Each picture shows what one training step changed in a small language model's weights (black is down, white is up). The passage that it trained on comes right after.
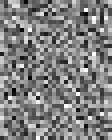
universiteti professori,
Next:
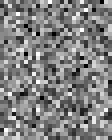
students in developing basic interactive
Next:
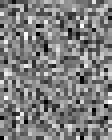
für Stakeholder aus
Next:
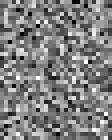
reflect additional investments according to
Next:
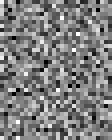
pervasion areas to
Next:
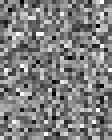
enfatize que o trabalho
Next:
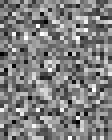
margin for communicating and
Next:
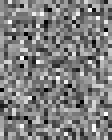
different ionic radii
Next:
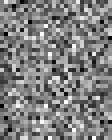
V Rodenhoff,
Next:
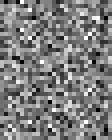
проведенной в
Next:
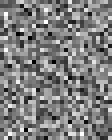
other physical properties and now
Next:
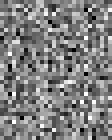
інноваційних складів
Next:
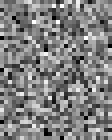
on Farmer's
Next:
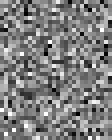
also experienced chronic
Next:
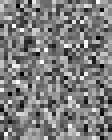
cuando el hombre
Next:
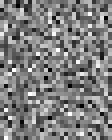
away hard-won
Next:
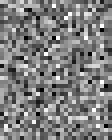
substations 110/X
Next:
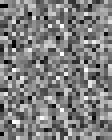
din păcate ne
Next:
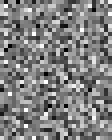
reported in this paper.
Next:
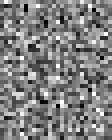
\{ \alpha_j
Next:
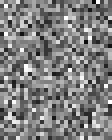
purified by crystallisation
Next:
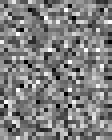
میں ان
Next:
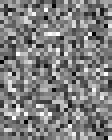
six base learners and three
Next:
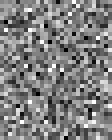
[1]. As oral
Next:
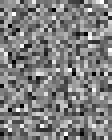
the tree height,
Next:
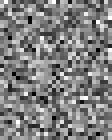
halfjaar- en
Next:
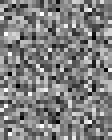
sequência. As cores
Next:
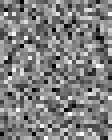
country or a panel
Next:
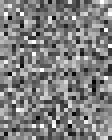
vegetation indices and measures
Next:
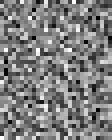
mineral tuzlarning
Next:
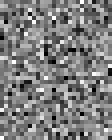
In order to achieve an
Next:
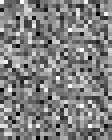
a user’s needs.
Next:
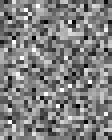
posto por Kant no
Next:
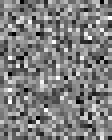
made obscure It is
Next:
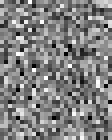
of both biotic and
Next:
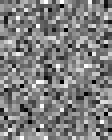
accurate volunteer in
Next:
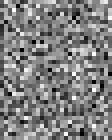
magnification, the adults
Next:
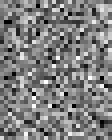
PABIJAN et
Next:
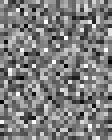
этого пробела
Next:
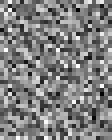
Group N X SD
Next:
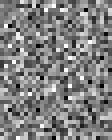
um protótipo.
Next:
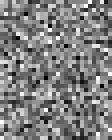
and prolonged
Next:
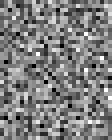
em que cinco
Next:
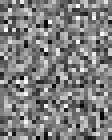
the reaction (2) was
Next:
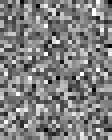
opening area results in more
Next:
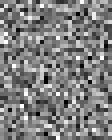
tahlil qilindi.
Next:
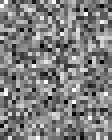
of ML-based
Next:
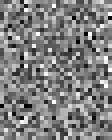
ularning mazkur
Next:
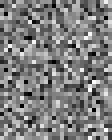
47% usually go in the
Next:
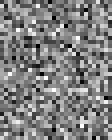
all characterizations and
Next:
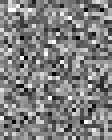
Ricci solitons
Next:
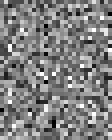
a widget must create a
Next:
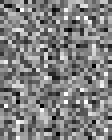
por otro lado
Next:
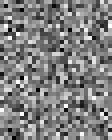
the computer equipment another system
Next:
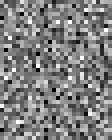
seems to arise only
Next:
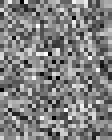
effectively implement SIM in their
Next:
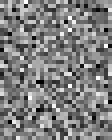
dijital ortamlardaki
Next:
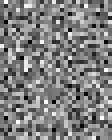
falsafa fanlari
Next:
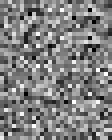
recyclable has to
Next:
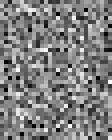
to picking the
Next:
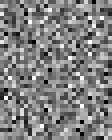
be understood as
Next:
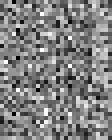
resources and services effectively. Information
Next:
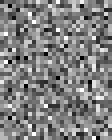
estratégicos. Para
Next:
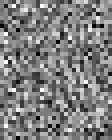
participating objects.
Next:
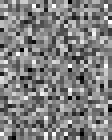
the location of the randomly
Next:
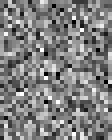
to identify early before these
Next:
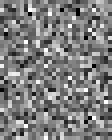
of cultures could relate
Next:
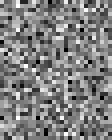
не обмежується
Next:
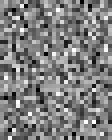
метод анализа и
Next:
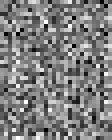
emoções despertadas
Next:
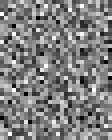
Standards and reference models are
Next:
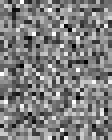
The Relationship Among
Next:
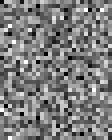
is a very small first step
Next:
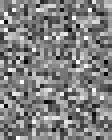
opportunities for recreational and
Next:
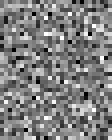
acceptability, it was seen
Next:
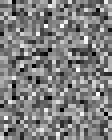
intelligence, this paper
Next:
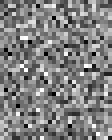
mucosa and partial
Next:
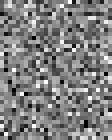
16 bits, lo que
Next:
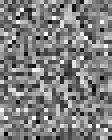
WHO has been used to
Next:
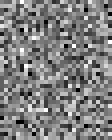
appealing inpainted
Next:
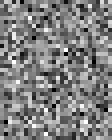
existing literature shows that most
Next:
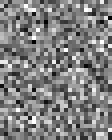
anything that could be
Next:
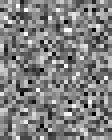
отримують нову
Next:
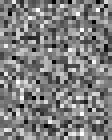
aims to analyze the implementation
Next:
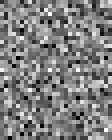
factor for the performance. The
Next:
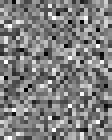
might examine how AI
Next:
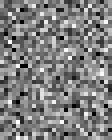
пояснение к
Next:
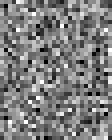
composites 8 is uniquely
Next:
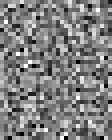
the perception system with the
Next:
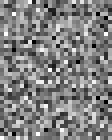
has a shared directory on
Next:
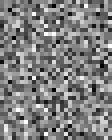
fuel and their reaction
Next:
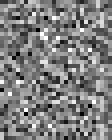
want to check if this
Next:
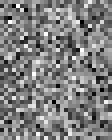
DLS and Zeta
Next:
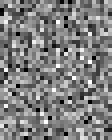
in linear algebra.
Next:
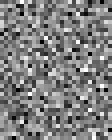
kidney, skin
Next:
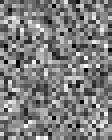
incorrect public understanding of
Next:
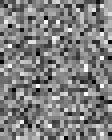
ASD closure, this
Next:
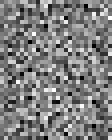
or fixed but dynamic and
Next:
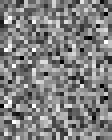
і використання викопного
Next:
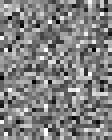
that mycotoxicoses
